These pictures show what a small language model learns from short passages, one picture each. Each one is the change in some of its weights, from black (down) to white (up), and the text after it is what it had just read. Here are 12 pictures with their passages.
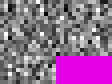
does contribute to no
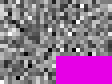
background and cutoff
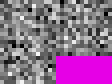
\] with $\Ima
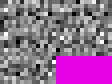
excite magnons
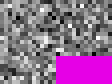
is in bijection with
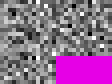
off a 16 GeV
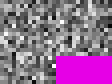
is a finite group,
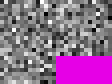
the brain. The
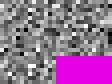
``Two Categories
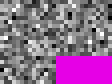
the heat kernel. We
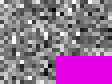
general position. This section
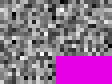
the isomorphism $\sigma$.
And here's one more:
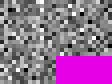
at the next possible vertex
